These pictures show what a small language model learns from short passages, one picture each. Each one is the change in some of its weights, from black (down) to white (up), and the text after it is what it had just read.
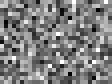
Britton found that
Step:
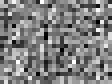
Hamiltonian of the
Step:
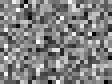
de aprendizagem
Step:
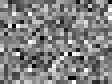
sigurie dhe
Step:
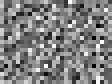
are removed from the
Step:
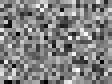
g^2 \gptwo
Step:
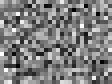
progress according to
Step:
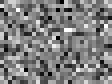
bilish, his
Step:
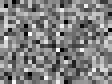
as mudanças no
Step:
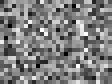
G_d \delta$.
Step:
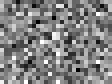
by analyzing the structure
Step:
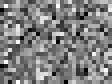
to higher birth rates.
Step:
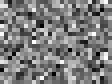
body parts toward
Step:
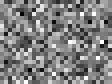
evaluating metaphors,
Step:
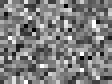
linear simple bids
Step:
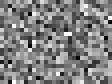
let the rate on each
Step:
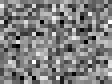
for mass values away from
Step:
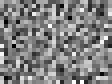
model library has been
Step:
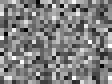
the sensitivity of
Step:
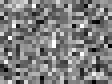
movement model for different
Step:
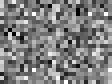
in that model of the forces
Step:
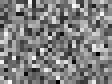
They responded to a
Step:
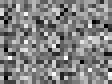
(2018) complementa
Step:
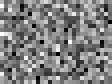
allow apps to create
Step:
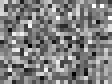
software. The results
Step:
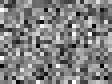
convolutional neural
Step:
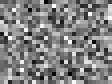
laminar flows
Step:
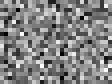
- Londoño,
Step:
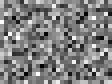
have been mainly possible
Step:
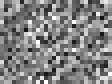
are able to meet the
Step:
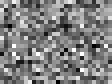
\end{equation} \par
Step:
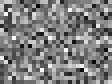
necessidade de
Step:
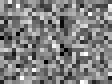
(red) orbits show
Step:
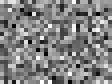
factors are rational functions
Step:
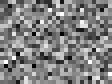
between modern foreign
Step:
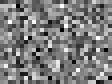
потенціалу в
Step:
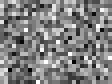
for further details
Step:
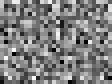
and the likelihood
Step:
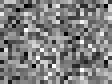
in situ Figure 5:
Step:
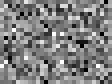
agreements. For a
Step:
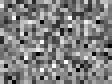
focused on rural
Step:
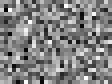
states. In this paper we
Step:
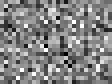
\nonumber \\ &&
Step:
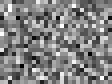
to an unspecified
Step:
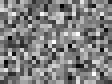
rare for chronic
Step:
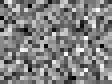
existir dolor
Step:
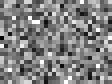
tangential covering and
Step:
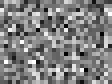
школи є
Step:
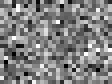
con filosofía,
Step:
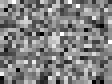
numerical resolution of the
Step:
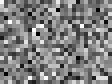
advantages include
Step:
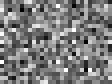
over its radial extent
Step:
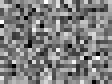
would be to compute and
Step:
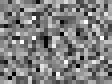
is divergent at
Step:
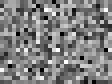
des femmes,
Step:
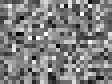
perhaps cannot be
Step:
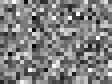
sifatlangan va
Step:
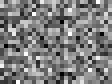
13 days, and that
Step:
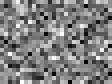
other hand, for a large
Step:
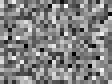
of understanding
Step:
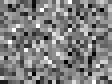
both developed and developing
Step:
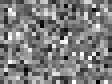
standby. When
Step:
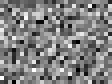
de boa qualidade
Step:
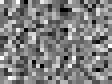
However there are even more
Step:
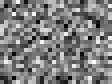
new matter into body
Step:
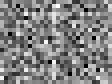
in Education: The
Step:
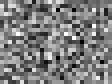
different time intervals. In
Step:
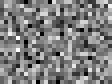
the sensor. Even
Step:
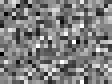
arcsec in both RA
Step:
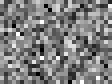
applies conversions on
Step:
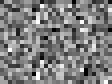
Детская и
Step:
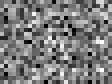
GLH populations
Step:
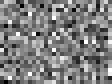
de gemiddelde
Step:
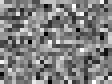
threshold for a given
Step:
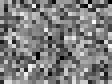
på greske
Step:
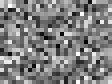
selected. This enables the
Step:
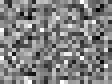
validation of internal
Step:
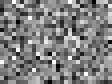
the restoring force
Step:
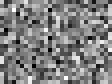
by Schreiter et
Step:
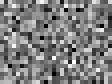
year, while the export value
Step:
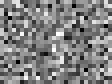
The spectrum of a
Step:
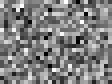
wholes for the 10
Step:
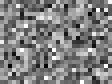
of Singapore, 3
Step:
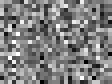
lipase from castor
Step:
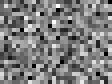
iqtisodiy va
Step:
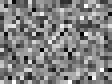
mudanças na
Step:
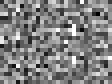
points. The values obtained for
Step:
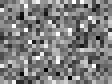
improving occupational
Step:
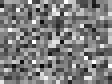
$$ and can be reduced
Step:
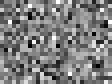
in our case subcritical
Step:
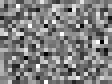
period of time. A
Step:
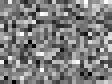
melhorados no material
